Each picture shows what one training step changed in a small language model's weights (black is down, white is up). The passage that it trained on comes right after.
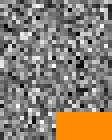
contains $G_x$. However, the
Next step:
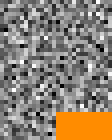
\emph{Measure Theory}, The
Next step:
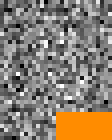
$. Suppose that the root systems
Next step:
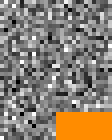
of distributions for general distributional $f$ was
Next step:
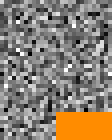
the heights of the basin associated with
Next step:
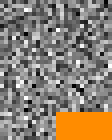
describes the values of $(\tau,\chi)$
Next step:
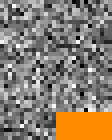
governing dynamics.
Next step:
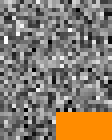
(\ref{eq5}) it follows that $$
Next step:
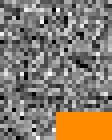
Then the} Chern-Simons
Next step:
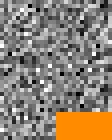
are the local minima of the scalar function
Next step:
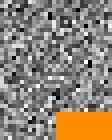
}(\Omega )}$. Thus in order to obtain uniform
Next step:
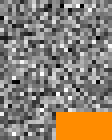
for both problems. As for the two stage
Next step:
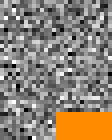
the ring of formal power series over \(
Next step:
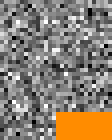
of Proposition~\ref{propre} a) and
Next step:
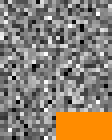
type]{Character bounds for finite groups of
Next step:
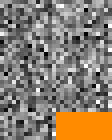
while $P_i^T$ can be
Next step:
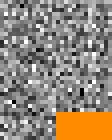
S^1 \times B^3$, where
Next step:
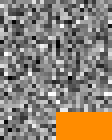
found in \cite{BH94}
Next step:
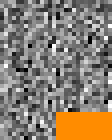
in the asymptotic error.
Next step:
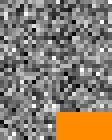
moment} \end{equation} where
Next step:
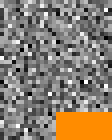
$\gamma$ so that $p^\gamma_\eta
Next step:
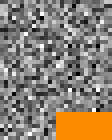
element is idempotent. A band
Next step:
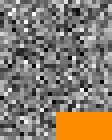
our results with those in \U, we first
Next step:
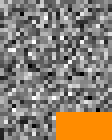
the following condition: $\sum x_1
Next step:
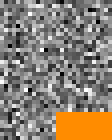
Bernstein-Sato polynomial is
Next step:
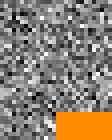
of transformations of the data, which
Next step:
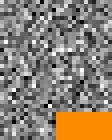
\leq a<b<c \leq n,
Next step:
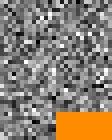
2-forms $\Lambda^2$ on
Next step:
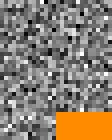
Note that this property is very particular to the
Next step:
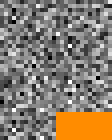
can naturally be identified with a
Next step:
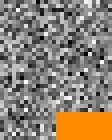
Gaussian curvature of
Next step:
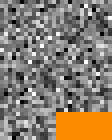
can be directly solved by commercial
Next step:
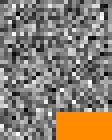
the metric such that $\sum_{i,j}
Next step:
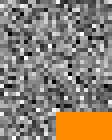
of the convexity of $F$) that
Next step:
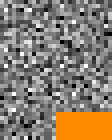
us the preliminary results needed for
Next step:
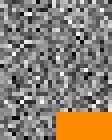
uniform smooth transient for systems's both
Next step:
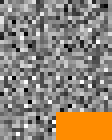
provide examples of spaces of preferences
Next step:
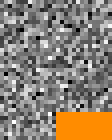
spatially (in $x$)
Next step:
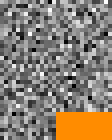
uncertainties in uncorrelated
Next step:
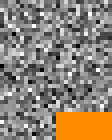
same number of endpoints, and if we
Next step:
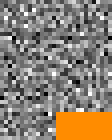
\item Load balance
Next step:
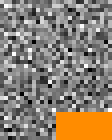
of a quadrilateral mesh
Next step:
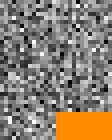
left unit axiom for the algebra
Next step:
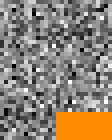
non-trivial in the image of the
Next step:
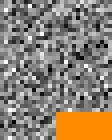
one of them is not periodic then it
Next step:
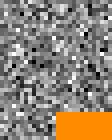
equal to $4\pmod 8$), then
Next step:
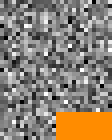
of composition algebras, $56$-dimensional
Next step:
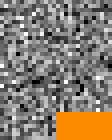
at $0$ driven by a
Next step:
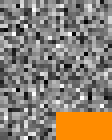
R. Donagi for discussing this
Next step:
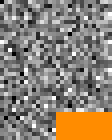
dashed arrow. This involves a
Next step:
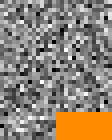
union of $k$ disjoint arcs
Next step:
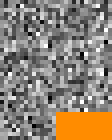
we have, for $0 \leq x \leq
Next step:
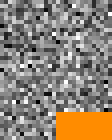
that $w$ is not a cut vertex of
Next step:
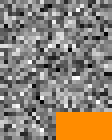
matroid branching in~$G'$
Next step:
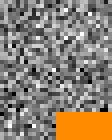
the sparse case does not contribute to
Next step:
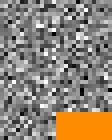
which is defined to be the index of
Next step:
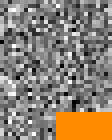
variance of the two estimators are
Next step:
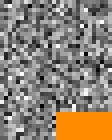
extended to the compactification of
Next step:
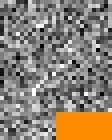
exist in the generalized sense, and this
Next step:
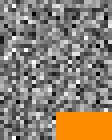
as in \eqref{eq:Aut+},
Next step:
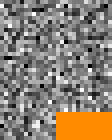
separable infinite dimensional Hilbert space
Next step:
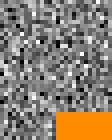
\ Regular and Stochastic
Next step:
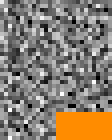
However, it is more effective than
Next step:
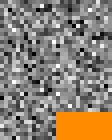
converged. The spurious problem,
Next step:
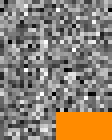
$x_0\in \Z$ such that
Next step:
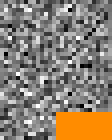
us, the "halfspace" is the
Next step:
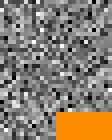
representations extracted from a pretrained
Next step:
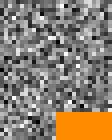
all $n$. As we noted in the
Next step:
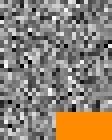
of \hskip25pt $B_{\langle
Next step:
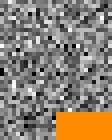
a scalar) the polar of the
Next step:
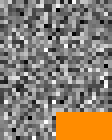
this case in the literature.
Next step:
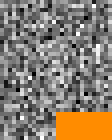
distribution taking $m=2$, is
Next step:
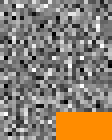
\section{Introduction} Assuming
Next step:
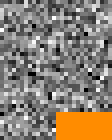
\ref{table_europe}. For
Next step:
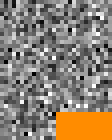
\R$ be finite sets. Define the
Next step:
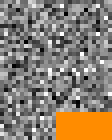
diemnsional Lie algebras,
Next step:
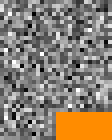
aim, let us fix $R_1
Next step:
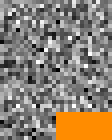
\eqref{ebk}. The test
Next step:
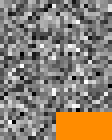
closed superset of $A$. (4)
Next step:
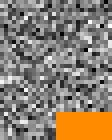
a quasi-starfish or a
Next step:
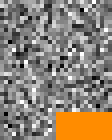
the Cartan matrix of $G_J$
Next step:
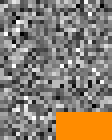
Akcnowledgements:} The
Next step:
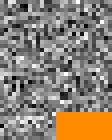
Conversely, if $R$ is a
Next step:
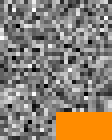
controllable variables for all runs
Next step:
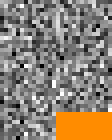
these explicit formulas, no dependence on the
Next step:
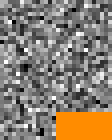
it is a conjectural relation between deep
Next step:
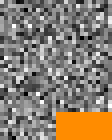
for the purpose of comparison.
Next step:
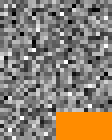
follows. The exact Jacobian
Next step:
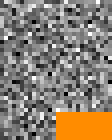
MCE as well) we can plot
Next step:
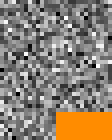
The proposition is trivial if $w \in
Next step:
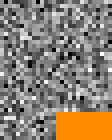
It is full and faithful. It
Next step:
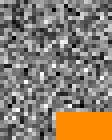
centered on an efficient approximate
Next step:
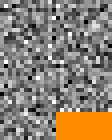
manuscript. \paragraph{\bf
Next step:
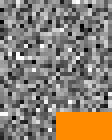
\begin{pmatrix} I_p & 0 \\
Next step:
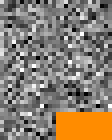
consider women candidates,
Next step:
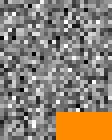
\centering { \subfigure []
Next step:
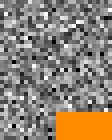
$p$ and $q$, $ p\equiv
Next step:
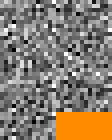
form is then applied to find stationary
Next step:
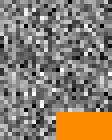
$[t, t+1]$ in the case of
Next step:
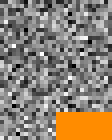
by definition of fundamental matrix, we
